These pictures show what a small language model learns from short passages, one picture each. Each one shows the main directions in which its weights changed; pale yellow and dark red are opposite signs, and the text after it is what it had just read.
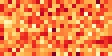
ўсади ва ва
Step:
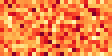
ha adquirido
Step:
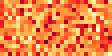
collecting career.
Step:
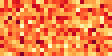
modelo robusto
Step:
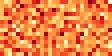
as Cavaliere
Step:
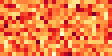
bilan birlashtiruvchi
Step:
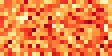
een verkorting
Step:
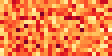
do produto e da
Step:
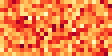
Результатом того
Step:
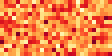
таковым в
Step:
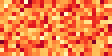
Discusión El
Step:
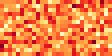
belgilashi bois
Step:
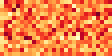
har bir bolaning
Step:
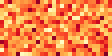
hasil kolektif
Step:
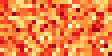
of interviews
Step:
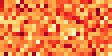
у обучающихся
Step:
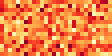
познания в
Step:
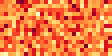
v poloze
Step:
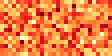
server pulti,
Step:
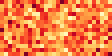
para o ensino de
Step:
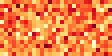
La ville de
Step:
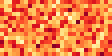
la introducción del marketing
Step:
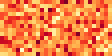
tinch holatda
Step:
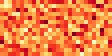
en los noventa y
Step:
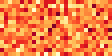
Bu yo'lida
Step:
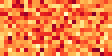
políticas de governo
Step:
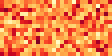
входивших в
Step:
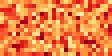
and Islam*.
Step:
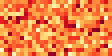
débats publics
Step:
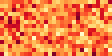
educativas deben estar
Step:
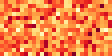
etadi. Maktabgacha
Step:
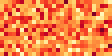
o‘z boshidan
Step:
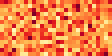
in accurately
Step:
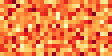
baru tersedia
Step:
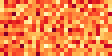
с точки
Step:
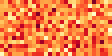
tipe aplikasi
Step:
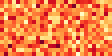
dem Präsidium
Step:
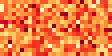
деятельностный и
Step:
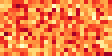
de memoria. En
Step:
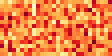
insulínica é
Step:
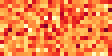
waardering van bij
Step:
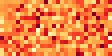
Stufe der
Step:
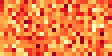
зоналарида ҳам
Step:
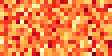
Bunday BX
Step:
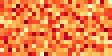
за рахунок
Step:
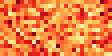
presentes. (...) Um
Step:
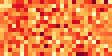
de neurologia da
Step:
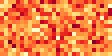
de confiabilidad,
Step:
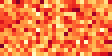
alcança essa capacidade
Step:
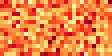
a las indicaciones
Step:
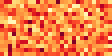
conscientização da sociedade
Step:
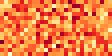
de reprise en main
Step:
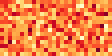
of language service
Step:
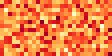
pois a formação de
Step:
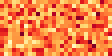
do prontuário
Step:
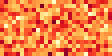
uchun klinik
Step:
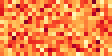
и нямат за
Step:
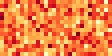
The Jungle
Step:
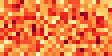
xususiyati mavjuddir.
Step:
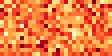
unserer Sicht
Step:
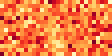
модель освіти, яка
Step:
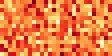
Caravaca y
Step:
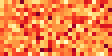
O'zbekiston Respublikasi
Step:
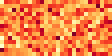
are noted, which
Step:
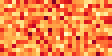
dürfen die
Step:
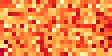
subjacentes que
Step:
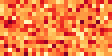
деления количества
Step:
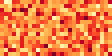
la viruela del
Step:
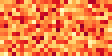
o'rni va
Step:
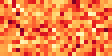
sobre as Relações
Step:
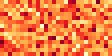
todos os servidores
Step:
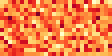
avanzado en
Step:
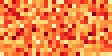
- Karslı,
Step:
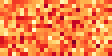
Kirish. Uy
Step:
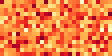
Respir Med*.
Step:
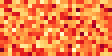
la mayor actividad económica
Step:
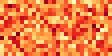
qabul qilish,
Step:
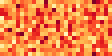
Treinamento As
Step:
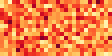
história e organização*.
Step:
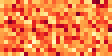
що впливають
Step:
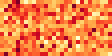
के अन्य
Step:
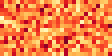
унинг этикага
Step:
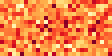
publics ont acquis
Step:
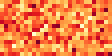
же в ходе
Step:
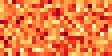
исследователей [36],
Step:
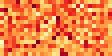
από τη
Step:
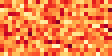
información en formato digital
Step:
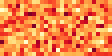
balki fundamental tadqiqotlar uchun
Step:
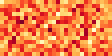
the Russian land.
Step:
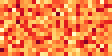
Analog Scale,
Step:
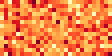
Tecnologias de Informação
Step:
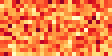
do novo método de
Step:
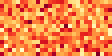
большую социальную
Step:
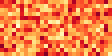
ja Terveys
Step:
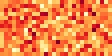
that involves
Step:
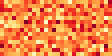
навичками впливу
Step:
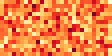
українських, так і
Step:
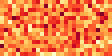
para animales.
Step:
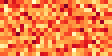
nur eine bessere
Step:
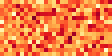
rahna solgan
